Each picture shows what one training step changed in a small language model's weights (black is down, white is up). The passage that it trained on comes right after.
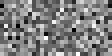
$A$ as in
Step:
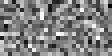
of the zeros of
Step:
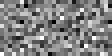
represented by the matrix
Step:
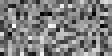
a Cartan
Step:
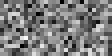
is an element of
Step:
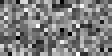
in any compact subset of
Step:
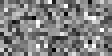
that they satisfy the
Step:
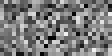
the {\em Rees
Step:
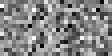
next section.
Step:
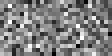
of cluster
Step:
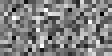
models are not
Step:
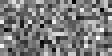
using the triangle
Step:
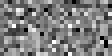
{\rm and}
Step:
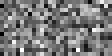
M'\subset S$
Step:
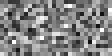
then gives the first
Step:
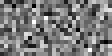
functionals and partial
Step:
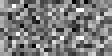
result is due to
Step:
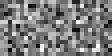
rate (Figure
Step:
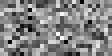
Theorem is proved.
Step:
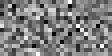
of our algorithm completely
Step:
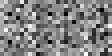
each other than $\sqrt
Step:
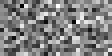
a remark on theorem
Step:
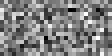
trace on the boundary
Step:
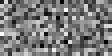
conclude the following main
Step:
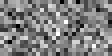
construction described above.
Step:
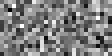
training parts
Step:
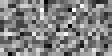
the averaged
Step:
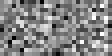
rapid way.
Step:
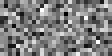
Promotion of
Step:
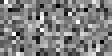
simulations are
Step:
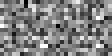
and projection,
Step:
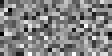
$\Lambda$ in
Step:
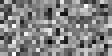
$\Lambda^+ \geq
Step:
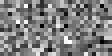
at this position).
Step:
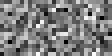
existence of the
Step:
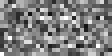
is defined to \[
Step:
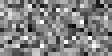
is satisfied) and
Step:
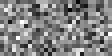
Lévy process
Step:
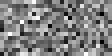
a three-dimensional
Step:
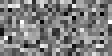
$Q$ be two
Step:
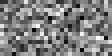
rather to show
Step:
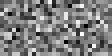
assumption on the form
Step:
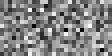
on $\partial M$,
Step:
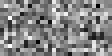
$. The conditional
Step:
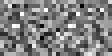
lattices used
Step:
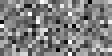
\item The two
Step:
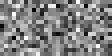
of knots
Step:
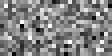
of Tresca
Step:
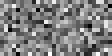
\cap C_m
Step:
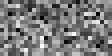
funding from the
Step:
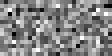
extreme point but
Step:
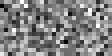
weights of
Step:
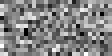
minima, a
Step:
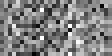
N \left(
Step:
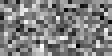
algebra} is a
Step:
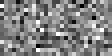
statement in the
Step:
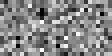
diffusion between
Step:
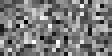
< 1$, and denote
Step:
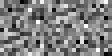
a finite von
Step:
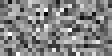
$x$ the problem
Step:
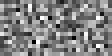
depend only on the
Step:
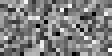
et $q$
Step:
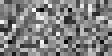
structure are matrices
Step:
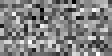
by a constant.
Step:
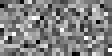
$p$ odd
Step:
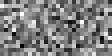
computer algebra on
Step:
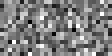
for any } \varepsilon
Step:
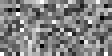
omit it from
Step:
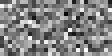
remainder of the proof
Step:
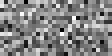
the algorithm. The sets
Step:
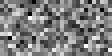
However, the
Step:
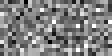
hand, for every
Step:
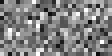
estimate below.
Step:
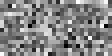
by Prof.
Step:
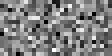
$q$ such that
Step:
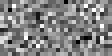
point $x\in
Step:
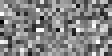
confirms that
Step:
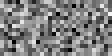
cones iff
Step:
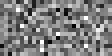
Under the above
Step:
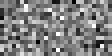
in performing a
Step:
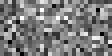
\Z.$ Recall
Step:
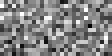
corresponding orbit.
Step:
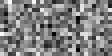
translate of the
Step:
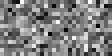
enabling the
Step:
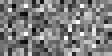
symmetric spaces},
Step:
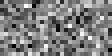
holomorphic for any
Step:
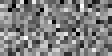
the sufficiency
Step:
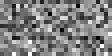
notations on graphs
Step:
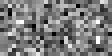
a special case of
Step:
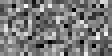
a symmetric linear system
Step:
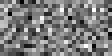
It was shown in
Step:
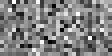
problems}, J.
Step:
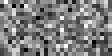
on a large number of
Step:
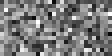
that none of
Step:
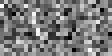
get some insight
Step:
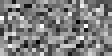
is a $a
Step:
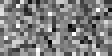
that minimising
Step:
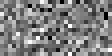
\noindent {\bf
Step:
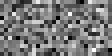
but also across
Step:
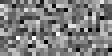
estimated and the
